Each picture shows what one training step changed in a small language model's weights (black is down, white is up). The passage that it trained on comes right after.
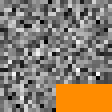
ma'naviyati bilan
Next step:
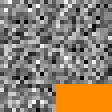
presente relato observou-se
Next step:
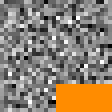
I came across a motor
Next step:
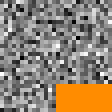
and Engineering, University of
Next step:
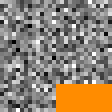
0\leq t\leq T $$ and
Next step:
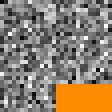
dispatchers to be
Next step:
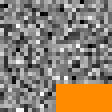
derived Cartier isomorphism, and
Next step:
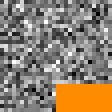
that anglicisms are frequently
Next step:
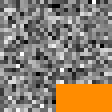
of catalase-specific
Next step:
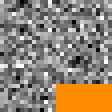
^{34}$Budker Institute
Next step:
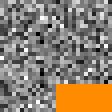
oyatlarini frantsuz
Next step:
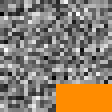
created by the suitable
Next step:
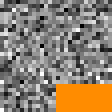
one is fired, an event
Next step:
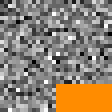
as hot spots of radio galaxies
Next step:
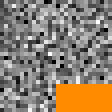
d'espèce sur un
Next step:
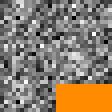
tag'alarning o'rne
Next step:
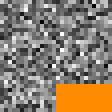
equation finally yields the desired
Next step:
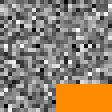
relation between knitting,
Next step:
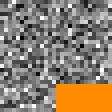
«хотели бы
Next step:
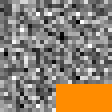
problemas que fragilizam a
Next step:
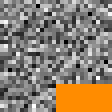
depending on the inter-chain
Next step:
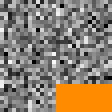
rational functions are indecomposable.
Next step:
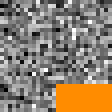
the breaking of the
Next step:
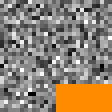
metric ratios below one), while red
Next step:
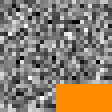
respect to their lexical characteristics,
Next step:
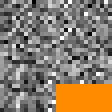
turbulence strongly couple
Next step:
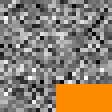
по зеркальному
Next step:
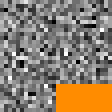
To summarize, when we work in
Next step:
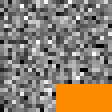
details regarding the measurement
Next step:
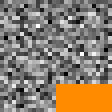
sea necesario para completar
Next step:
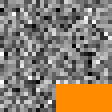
Interaction* The results obtained from the
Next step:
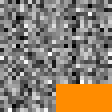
arrivent à expiration à
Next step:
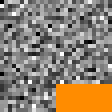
By the pigeonhole
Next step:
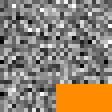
morphisme projectif de
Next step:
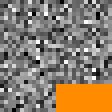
gets closer to one as
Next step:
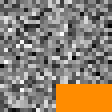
If an accurate LED
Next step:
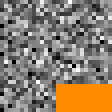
у трьох основних
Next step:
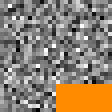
setup cuts. This
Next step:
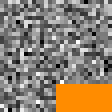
+ \Gamma^K_r$ where
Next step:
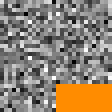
distributions that are relevant to chosen
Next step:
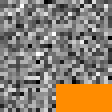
The {\em superharmonic}
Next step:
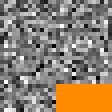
debía llevar sobre todo
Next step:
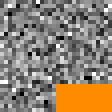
functions. For LS, the singular
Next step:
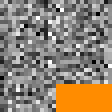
Kicks In Young
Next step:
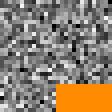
issue concerns the
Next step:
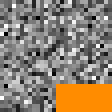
proof. \end{proof} The upper
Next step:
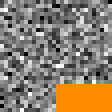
Claudia Isep
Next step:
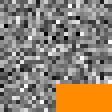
in order to not spoil Big
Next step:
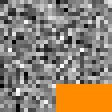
(Batchsize 20,
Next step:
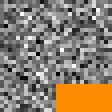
les étapes suivies par
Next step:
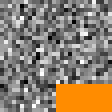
is set by the second term in the
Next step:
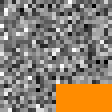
real-world insights.
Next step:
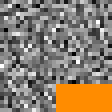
mantiqiy fikrlar bilan
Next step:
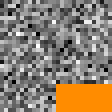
on energy spectrum and polarization of modes
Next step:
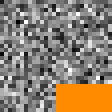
yayın izni ve
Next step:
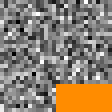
to connectedness) while the right hand side
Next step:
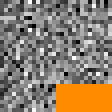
for product quality, *Review of
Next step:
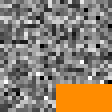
We see there that the existence of
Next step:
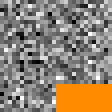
percentuais (3), que
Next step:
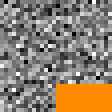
of spaces. Section 3 includes
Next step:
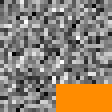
mehnat bozoriga
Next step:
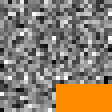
de las comunidades. Las
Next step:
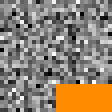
zamirida qadimgi
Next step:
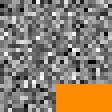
of $321$ quite well
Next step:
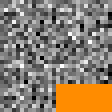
tashkilotlarida sifat
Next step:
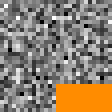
on an A lattice site as function of
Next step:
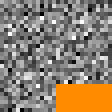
idempotents $B$ implies that
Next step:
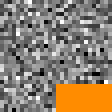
control on direction (first column)
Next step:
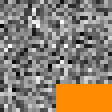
la Figura 2 resume la
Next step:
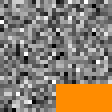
o‘yin platformalari va
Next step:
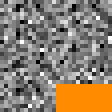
educativo”**, 6 al 9
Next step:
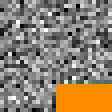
in $M(A\times_\delta
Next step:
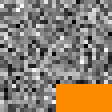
and with 2 unknowns for each
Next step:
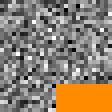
in the directions parallel and normal to
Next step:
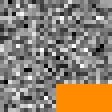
культуры (как
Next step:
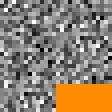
different redshifts.
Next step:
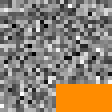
for snapshot 5.
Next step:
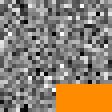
be split into two paths for image
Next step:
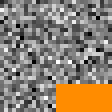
only our observational data now cannot derive
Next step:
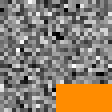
in a two terminal structure is shown
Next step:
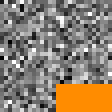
overlapping, parts of our
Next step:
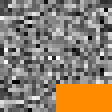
at the rate $\beta=1$,
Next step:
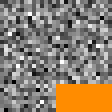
conformally flat forms of two
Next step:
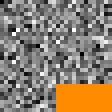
(بداية عصر
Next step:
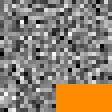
haroratda, 0,42
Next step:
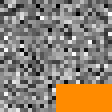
майже 80% від
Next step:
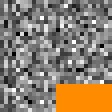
conjectured limit function, the
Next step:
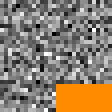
bundle of a manifold. Moreover, the study
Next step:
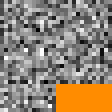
SQL dili və MS
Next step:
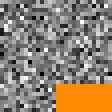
} Annali Scuola
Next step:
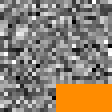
follows: $X \xej
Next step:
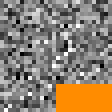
and $I_1$ are modified
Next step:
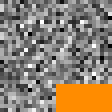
e algumas espécies
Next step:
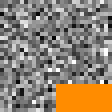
kisebbek, mint a
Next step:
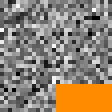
\ddots &\vdots \\
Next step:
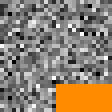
understanding the mechanisms that produce
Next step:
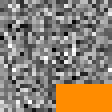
as $T\rightarrow0$. The
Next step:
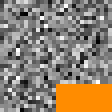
conflict scenarios for $\alpha
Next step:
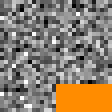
XVI, así como las
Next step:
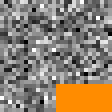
reaches the \apd{} which
